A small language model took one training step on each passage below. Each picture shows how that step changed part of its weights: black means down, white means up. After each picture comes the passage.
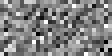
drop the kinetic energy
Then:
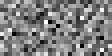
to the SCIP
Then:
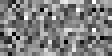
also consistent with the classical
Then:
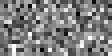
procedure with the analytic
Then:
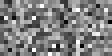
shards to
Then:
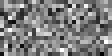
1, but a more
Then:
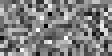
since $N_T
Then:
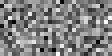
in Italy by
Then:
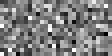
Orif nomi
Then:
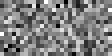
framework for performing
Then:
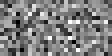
the European Union
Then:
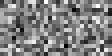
situated in major
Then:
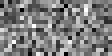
which concluded that
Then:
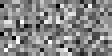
too low for any
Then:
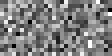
rewritten in
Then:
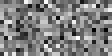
mode. If really
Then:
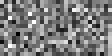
in previous studies reflects
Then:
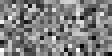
to look, and what
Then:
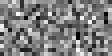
Let the Yukawa
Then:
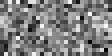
этом понимали
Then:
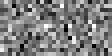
gama mais ampla
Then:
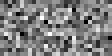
is the Hamiltonian.
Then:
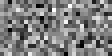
separated from the
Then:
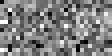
Introduction % In
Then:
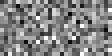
En este contexto, los
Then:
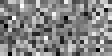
e o V_c
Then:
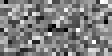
sebagai responden,
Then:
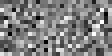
give an argument that if
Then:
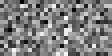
of unit cells larger
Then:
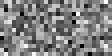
following initial conditions:
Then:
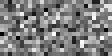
limit as function of the
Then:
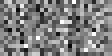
other and even those who
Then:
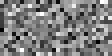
przez niego
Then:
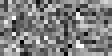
above effective Lagrangian for experimental
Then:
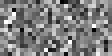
that best suits the
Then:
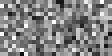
simplicidad de
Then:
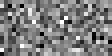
in compiled language
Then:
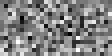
through Stokes parameters in
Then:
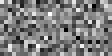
kind of average value
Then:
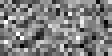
for an electron and a
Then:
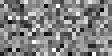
and black on each
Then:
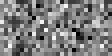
results. (c)
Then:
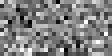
J}$ are the angular
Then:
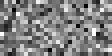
as diferentes regiões
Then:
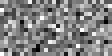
per round,
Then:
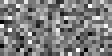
fizika faniga
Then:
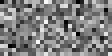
teaching. 1.
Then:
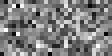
In this three-level
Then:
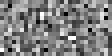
de germinação
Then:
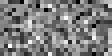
and reflectance
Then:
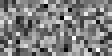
gravitational dynamics in the
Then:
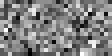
the Dark-green
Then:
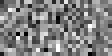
yillarda axborot
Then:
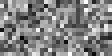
requiring the matrix
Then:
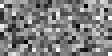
que o interior do
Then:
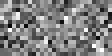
du XIX^e
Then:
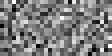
sistema kuriama
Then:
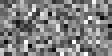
the likelihood of
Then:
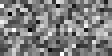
Азии, по
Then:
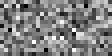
a minimal model.
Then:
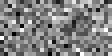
divididas em
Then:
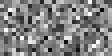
© Попова
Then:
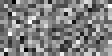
slope clearly deviating
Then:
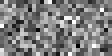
it forces companies
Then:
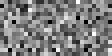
jamming signal is
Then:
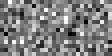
could be occurring at
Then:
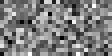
it is shown to lead
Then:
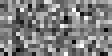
interaction expansion of the kernel
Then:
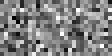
talab etmoqda.
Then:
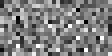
o'zbek tiliga
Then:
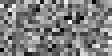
Acesso em: 15
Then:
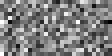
invención y de
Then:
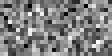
dei documenti
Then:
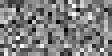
is an interesting generalization
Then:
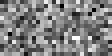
maqomga ega
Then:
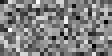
Cette répartition
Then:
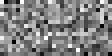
mais um modismo,
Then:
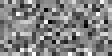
build the model they
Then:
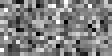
function $c(\bf
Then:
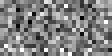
were monitored for
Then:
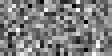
as (partially
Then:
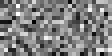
not been applied, the
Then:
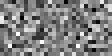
density distribution to a
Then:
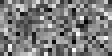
cette étude.
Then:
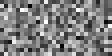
стандарти так і
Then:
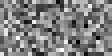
new constraint systems generated by
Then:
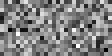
yuqoridagi tahlillar
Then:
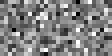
AND FORMS
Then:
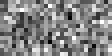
combinations of
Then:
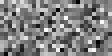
bir masjidning
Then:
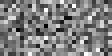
not accessible by nonlinear
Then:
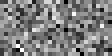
versatile and
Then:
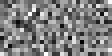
the rate of change of
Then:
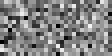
[How and
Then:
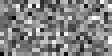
ham kompensatsiya
